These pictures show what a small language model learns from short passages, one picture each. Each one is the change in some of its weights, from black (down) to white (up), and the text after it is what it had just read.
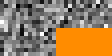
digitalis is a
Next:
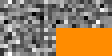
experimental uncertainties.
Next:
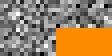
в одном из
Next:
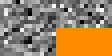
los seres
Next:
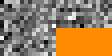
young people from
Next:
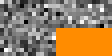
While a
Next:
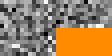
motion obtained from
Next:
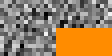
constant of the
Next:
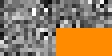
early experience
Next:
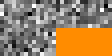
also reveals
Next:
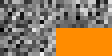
of the university
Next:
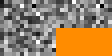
and Eastern
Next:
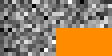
aspects of
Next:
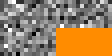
manifests as
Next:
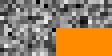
three test systems.
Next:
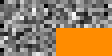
data partly to
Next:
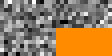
width of the wave
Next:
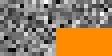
cow raw
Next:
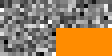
fikri har
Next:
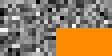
My relationship with
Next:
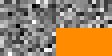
acordo com
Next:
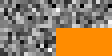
outer surface
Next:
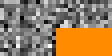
will connect the
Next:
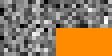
illustrated in
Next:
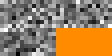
with Mental
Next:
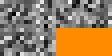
to a significant
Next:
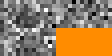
The article is
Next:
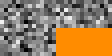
discuss later the
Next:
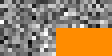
виходить за
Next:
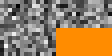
a project.
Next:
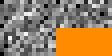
greatly since
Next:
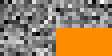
models of neutrino
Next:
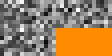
to account for
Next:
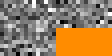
temperature dependence of
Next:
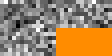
with novel
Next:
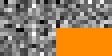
pressure. In
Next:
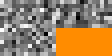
the extent to
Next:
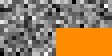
contained three
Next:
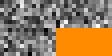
grant and
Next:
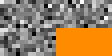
covered with
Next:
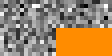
modallik va
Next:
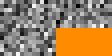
conditions. By
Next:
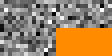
relation significative entre
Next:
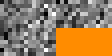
of 22 species
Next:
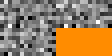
but it then
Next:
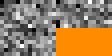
advantages of
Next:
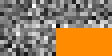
effects. The
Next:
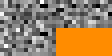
TIMSS -
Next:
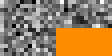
this, we
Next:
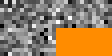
was obtained after
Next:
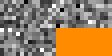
made up of
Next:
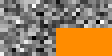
of disposing
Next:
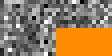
be wary of
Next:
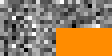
with each other,
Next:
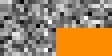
generate masks
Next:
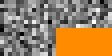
link to
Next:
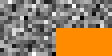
experimentally measured
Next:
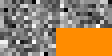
general, a los
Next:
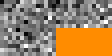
socialización en
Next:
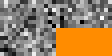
Figure 1,
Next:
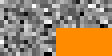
thus convex
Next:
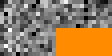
tests in the
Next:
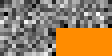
would provide proof
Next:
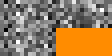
The present study
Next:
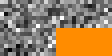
each element of
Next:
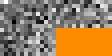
scattering (using
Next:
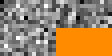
constitute the
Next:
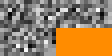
to the input
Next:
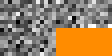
of these data,
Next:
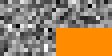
and changes used to
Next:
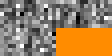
the inner edge
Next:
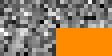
system consisting of
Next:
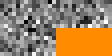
fue un
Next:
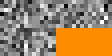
other oils
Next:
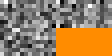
form. In this
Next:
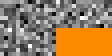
we adopt a
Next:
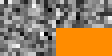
the culture.
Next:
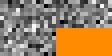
interaction of lattice
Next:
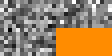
Final Dark
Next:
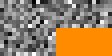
verified to be
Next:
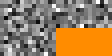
main types and
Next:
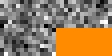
rates for
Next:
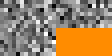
and also mass
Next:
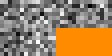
(a cura
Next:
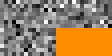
For generality we
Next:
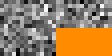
This instruction is
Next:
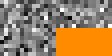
severity correlates
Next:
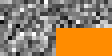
obtaining any particular
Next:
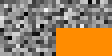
що є
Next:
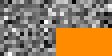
causes of low
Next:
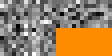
increases, then
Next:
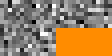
for gestational
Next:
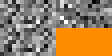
correspond to the
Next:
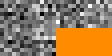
In agreement
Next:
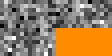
it will be
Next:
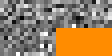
de fondations
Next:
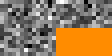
in a theory with
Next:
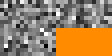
approximation the total
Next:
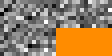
quantum dynamical system
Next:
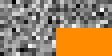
control primitives
